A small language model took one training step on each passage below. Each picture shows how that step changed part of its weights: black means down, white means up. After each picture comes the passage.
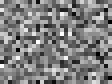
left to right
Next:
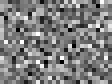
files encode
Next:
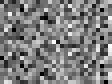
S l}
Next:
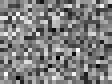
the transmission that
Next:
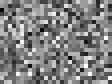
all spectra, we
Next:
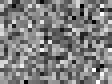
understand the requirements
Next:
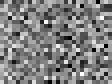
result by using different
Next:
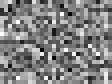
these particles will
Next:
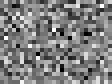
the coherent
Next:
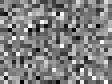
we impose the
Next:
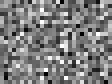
shows a comparison of
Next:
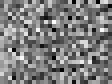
by means of power
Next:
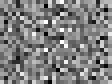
light on the different
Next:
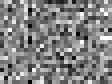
final /U/
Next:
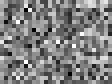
area itself
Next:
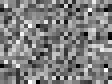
satisfying the
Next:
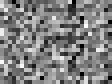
presumably due
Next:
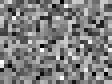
full catalog of
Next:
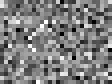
detected photons with
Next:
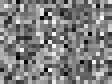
improves over
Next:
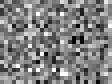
Further we
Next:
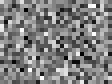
phases, characteristic of
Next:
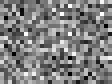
mV in the
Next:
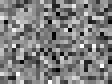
large-scale calculations
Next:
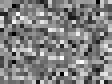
infer the
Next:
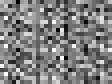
observe that the
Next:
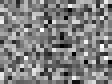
confidence results
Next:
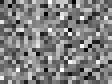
Ni with
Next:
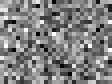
technique varies
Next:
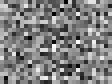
used to measure information
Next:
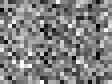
we had earlier
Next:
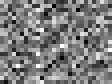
because is without star
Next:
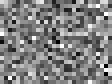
value is zero.
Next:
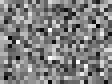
velocity between a
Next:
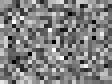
next the relation between
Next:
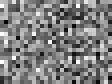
useful applications to
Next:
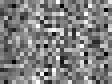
respectively. For a
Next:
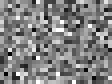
tends to zero
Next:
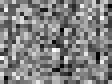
precisely and
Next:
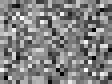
the context of large
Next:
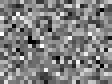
the beginning
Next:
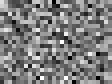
it is {\it
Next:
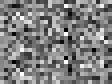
the accuracy of the
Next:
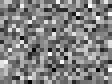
according to strategy profile
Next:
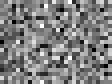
4) where the
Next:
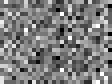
Any combination
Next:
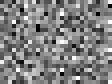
Taken at
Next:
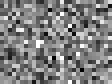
that $i$
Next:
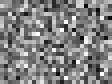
can take a smaller
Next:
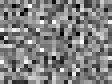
areas of the
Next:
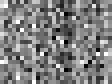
physical systems have been
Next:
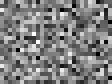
left to right.
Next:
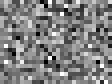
this produces the
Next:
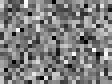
neglect contributions from
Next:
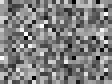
dark area below
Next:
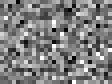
which has been found
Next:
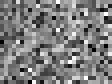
4\\ number of
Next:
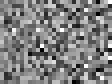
at magnitudes
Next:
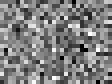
behavior, and the
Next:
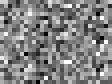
a critical requirement
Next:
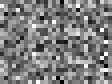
and star clusters around
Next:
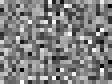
producing all observed
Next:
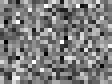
optimality or high
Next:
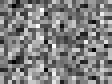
allow for the
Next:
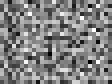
normalized in a
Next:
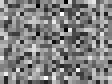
used mainly to
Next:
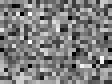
of the neural
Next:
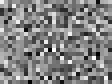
detached phase takes
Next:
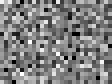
spectrum of the
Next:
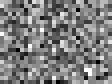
is to show the
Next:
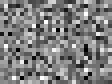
mass such that their
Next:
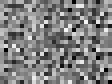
hole. A
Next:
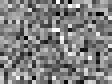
modulation period
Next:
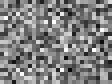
that the charging
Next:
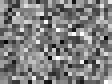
over an extended temperature
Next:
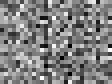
come up with
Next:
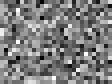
pulse, which
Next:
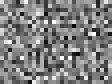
conference on Research
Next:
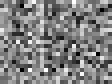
field of nematic
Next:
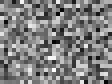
models as a
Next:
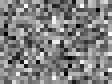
will be necessary;
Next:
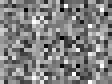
scheme. The
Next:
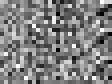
funding structure means
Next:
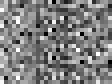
price formation have
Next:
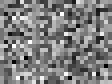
the other will be
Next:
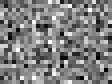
these SNe.
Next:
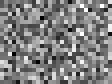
B}$ are the
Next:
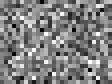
the text,
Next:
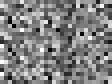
enabling the
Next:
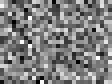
It is also
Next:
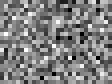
be evaluated by
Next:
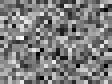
the leaving rates
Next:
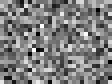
can also be applied
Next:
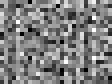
three-level system
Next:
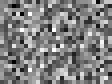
for the forward
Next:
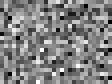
additional SM singlet
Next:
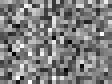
has been the
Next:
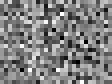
on the domain of
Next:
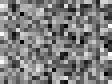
implemented using
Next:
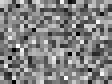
couplings in this
